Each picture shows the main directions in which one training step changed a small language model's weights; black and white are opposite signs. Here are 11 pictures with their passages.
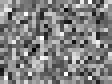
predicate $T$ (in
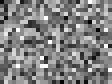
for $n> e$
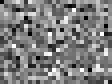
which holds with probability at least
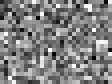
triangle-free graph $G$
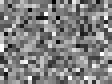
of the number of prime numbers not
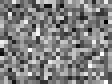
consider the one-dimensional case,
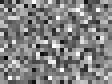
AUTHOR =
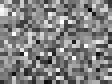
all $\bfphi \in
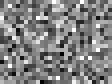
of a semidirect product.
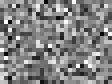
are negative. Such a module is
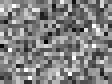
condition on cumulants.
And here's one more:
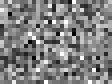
one. Note that the space
